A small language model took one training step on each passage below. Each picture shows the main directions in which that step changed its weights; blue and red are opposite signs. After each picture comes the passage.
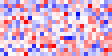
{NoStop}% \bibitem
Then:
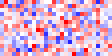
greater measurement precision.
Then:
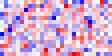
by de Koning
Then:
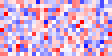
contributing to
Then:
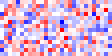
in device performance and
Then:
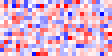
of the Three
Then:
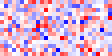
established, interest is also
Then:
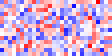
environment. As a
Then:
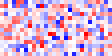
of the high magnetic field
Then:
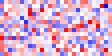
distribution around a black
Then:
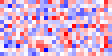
go so far as to
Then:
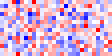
for more on algorithms.
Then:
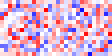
based on the results for
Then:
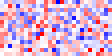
used in calculating T
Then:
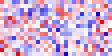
densities are given
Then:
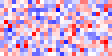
I need to be
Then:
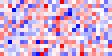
the point nearest
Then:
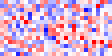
{author} {\bibfnamefont
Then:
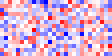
been continued, and
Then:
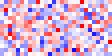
ANY OF
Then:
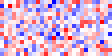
dynamical fermion
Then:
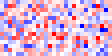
in terms of the
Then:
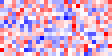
martensite when
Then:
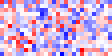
peacefully for
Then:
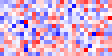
sampling. The data from
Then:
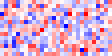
in multiple systems. The
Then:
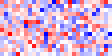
displacement of the
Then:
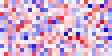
lot of confidence
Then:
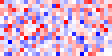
fiscal steps,
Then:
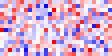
their future leadership
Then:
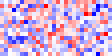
the Zeeman
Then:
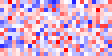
comprised between the
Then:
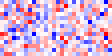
for comparing the
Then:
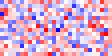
developed that converts text
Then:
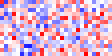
point of view suggests
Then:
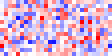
show an explicit comparison of
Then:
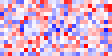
at the same time
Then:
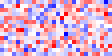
Ahmed Department
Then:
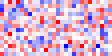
manually selected based on
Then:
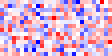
from the outside in
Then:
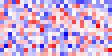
towards higher temperatures.
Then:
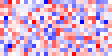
\dots & \dots
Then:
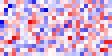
as shown in the
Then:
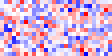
a serverless framework
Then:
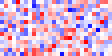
to. Our results
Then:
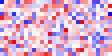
set to 8 and the
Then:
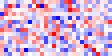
in the initial phase,
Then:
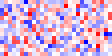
(left or right with
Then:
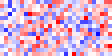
satisfaction with the
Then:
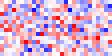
on the solution of the
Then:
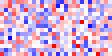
goods, services,
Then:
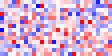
from 1 to 6
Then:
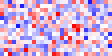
at least in parts
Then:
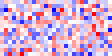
inclination effects but
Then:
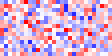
(time during which the
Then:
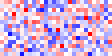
evolving to
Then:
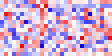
study examines the spatial
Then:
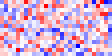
admin side you
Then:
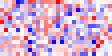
included all known results for
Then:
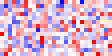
of balance, and
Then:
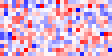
of polarization along the
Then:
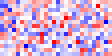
and conceptual design of
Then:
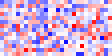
which, at sufficient
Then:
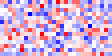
nm) and a
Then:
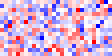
fault as address
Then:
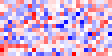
into the receive
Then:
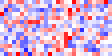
well as a static
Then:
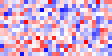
thermal networks. If only
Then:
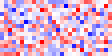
links to
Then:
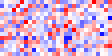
the GSHE resonance
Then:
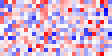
was carried out during the
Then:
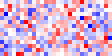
(T Test)
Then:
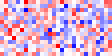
power center, the
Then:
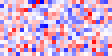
interest. Here, we
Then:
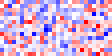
form of health is similar
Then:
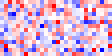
XX, edited
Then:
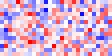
are therefore consistent with our
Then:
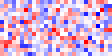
law that would probably
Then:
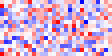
S . However, there
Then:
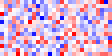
with mean concentration was
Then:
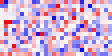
of lead, iron
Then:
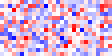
the lasing characteristics of
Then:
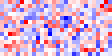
a full dynamical
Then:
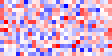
H Lateritic
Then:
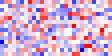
group) | Day
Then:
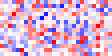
8% of 50 patients
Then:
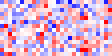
an approach called short time
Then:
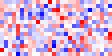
*ii*) the
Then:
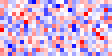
search capabilities while also
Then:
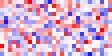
-- Earth distance
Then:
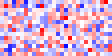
of flavour
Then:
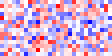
we make use of the
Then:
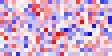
is outside the
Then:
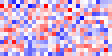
the extremely
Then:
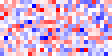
distillation was shown
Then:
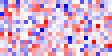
in finite-system
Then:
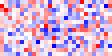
larger than average scattering
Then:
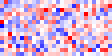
Therefore, one must
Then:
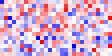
duration, blood
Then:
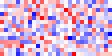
with the highest number
